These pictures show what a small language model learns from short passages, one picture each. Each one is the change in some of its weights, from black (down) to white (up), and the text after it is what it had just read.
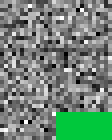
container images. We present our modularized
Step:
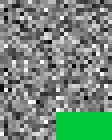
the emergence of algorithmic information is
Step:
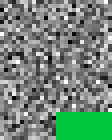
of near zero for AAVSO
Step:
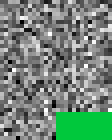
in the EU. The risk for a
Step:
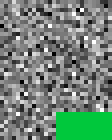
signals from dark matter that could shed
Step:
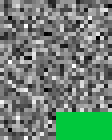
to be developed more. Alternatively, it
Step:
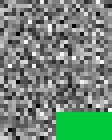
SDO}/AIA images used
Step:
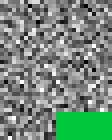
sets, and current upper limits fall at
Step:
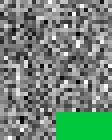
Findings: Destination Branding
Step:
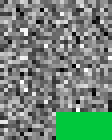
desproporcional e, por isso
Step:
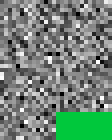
identificar as principais conclusões em
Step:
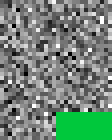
polisemiyaning uchta keng
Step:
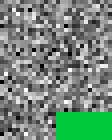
traditional emergency aspect of
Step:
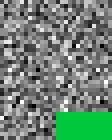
\begin{pmatrix} \begin{array}{c}
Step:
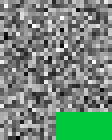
Age-adjusted survival of
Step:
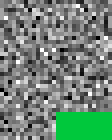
into a robust, insoluble
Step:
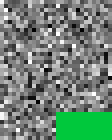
being that in addition to the usual
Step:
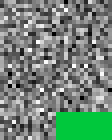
tetragonal. This conclusion is
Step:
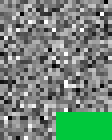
procent med en variation på mellan
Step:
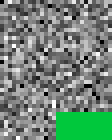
mundo que o cerca; então
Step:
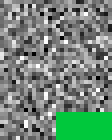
associated with the following theorems related to
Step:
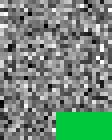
That is biopsy is the
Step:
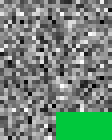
routes pass through the backbone.
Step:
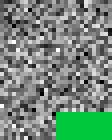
collected by 298 foreign and
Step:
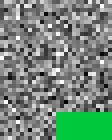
digital initiative is the beginning of
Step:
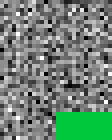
analyzed, and only from then on for
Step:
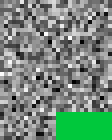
The average subbranch height of
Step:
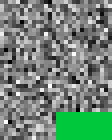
in these spaces. But several
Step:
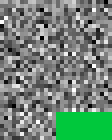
solid line, the GLV formula
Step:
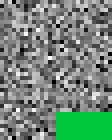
worth in his or her work
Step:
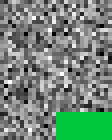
em pacientes mais frágeis
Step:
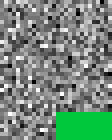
pot identifica câteva
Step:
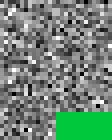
3c Known health inequalities
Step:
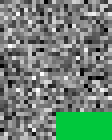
hasta *b*. Dos nodos se
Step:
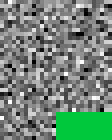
chi riduce il popolo
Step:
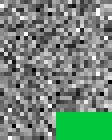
of its symmetry equation but not the general
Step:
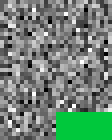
أن تعليق
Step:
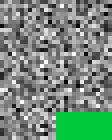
applicable to some elements of classical
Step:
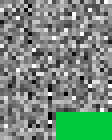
doubts about supernova
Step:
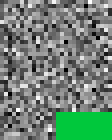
vantagens de se utilizar
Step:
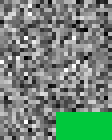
in conjunction with other methods for state
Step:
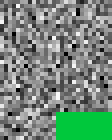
processamento de energias renováveis e
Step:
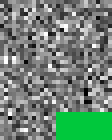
been reported in the literature
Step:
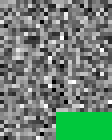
intuito de aferir com
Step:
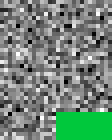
\vert Y,Z)$ is known.
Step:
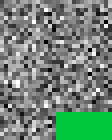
controls our emotions in response to
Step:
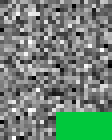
у студентському
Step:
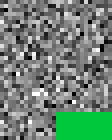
\subsection{Naive Renormalon
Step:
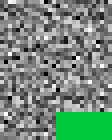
massasi 1 g bo'lgan toshni
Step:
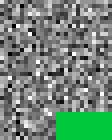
цій сфері тим
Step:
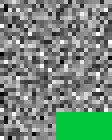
via mono-electronic reduction of
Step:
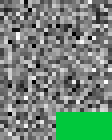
week interval *i.e.*,
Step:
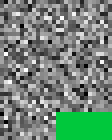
feasibility study, training,
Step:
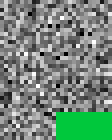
*heterogeneidad* propuesta
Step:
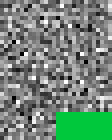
intermediaries (incl. National
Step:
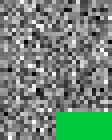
kelishigi (جر) va
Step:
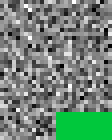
y CC se obtuvieron los
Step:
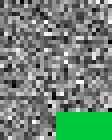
tushib qoladi, shaxsning
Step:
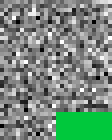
неча тадқиқотлар
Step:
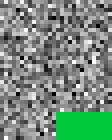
namoyon bo'lmoqda.
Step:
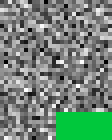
Tablo 12’de yer alan
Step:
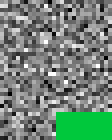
that the proximity of a network can
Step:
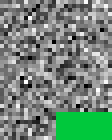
half silicon and half
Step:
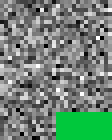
and it differs from the standard method of
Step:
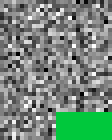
falar de patrimônio
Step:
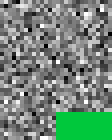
main purpose of air entraining
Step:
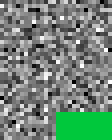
onto the area of the nanowire.
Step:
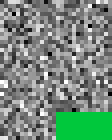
Utara. Pelaksana
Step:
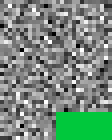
Добір підщепи
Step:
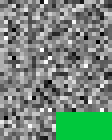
Su : **S**upervision P :
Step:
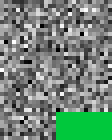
integer corresponding to positive values and one corresponding
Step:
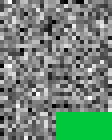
in reverence by the locals.
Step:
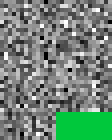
One important geometrical parameter,
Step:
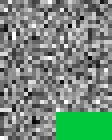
URSS y su sistema de
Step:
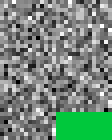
and a little bit of both”
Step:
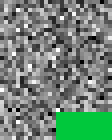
at risk of oxygen
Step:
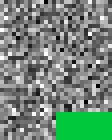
✓ Cuadros comparativos -
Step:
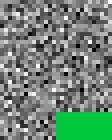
by properly adjusting the ratio of
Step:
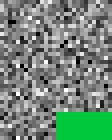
has now been widely applied to
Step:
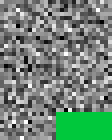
symbiosis configurations
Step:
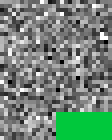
the FAST 19-beam. With one
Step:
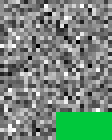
the systematic utilization of the
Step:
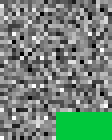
was noted. These findings were
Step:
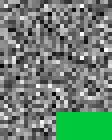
the conclusion that the general level of
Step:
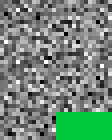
such a lottery, his
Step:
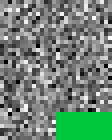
This can be explained if we describe the phase
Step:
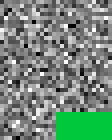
(spread) complexity associated with
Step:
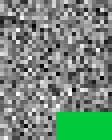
concrete mix. Results show a
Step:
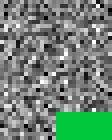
\begin{equation} N_{1} (\tau)
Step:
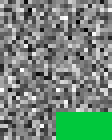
For convenience of discussion, we shall
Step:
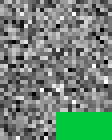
adoption. FinTech providers that
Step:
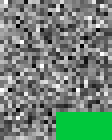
spatial scale of the study, the environmental
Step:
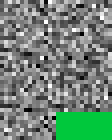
por Colares e Sandri
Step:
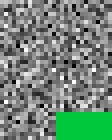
amena a un público
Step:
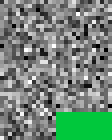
you are working from home because
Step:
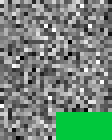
Summary of White Paper
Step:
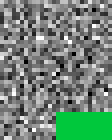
side $T$ in the direction of the
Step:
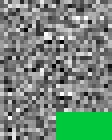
the CsM data analysis method itself based on
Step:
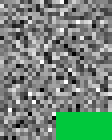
and have semantic meaning. For
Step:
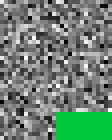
суттєвих змін,
